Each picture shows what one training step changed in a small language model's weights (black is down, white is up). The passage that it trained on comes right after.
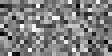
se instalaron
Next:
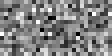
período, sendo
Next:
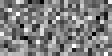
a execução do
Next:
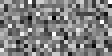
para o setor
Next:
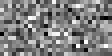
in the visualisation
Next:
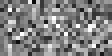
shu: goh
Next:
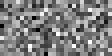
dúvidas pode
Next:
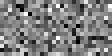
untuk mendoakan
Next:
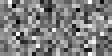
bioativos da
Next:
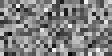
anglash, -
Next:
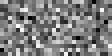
в последние
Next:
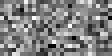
constitucional. Revista
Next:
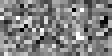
la siguiente:
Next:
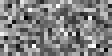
shoxlar orqali
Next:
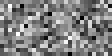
to review the
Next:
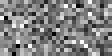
les brindaba
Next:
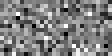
а також від
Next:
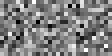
two different
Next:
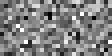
baik dimulai
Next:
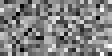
en N.S.
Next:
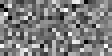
a ocorrência
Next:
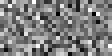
ilk okuma
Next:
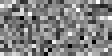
não possuem,
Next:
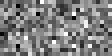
mass movement
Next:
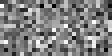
gibi her
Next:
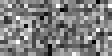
ello, la
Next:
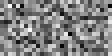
va g‘oyaviy
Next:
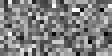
efectos que
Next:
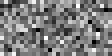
в осадок
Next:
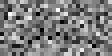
los gustos o
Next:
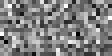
esa 0 °C
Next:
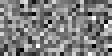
pesquisa realizada nos
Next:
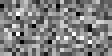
ortishiga olib
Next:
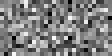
atividades do curso
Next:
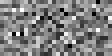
originário da
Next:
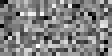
as monotheist
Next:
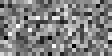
parties sont libres
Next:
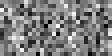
досліджень у
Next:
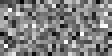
fecha de la
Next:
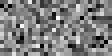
energia nos
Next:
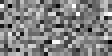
an urgent
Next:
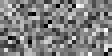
dados obtidos entre
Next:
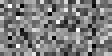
ichki motivatsiyasi
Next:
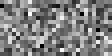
guruh talabalari
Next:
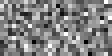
of Ukraine.
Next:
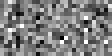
madre Eva
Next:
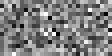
masyarakat yang
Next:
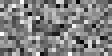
размер чистых
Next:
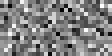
derece hayatî
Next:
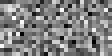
has been used
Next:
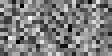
darslar tizimi
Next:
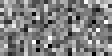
которые активно
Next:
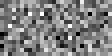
Brasil, Coreia
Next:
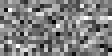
el culpable de
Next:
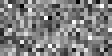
publik terhadap
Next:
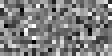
tema desta pesquisa,
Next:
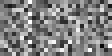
estudiantes trabajen en
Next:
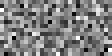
основні проблеми
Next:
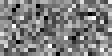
da creare una
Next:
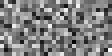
аналіз форм
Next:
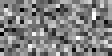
LM. The
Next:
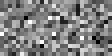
из отдельных
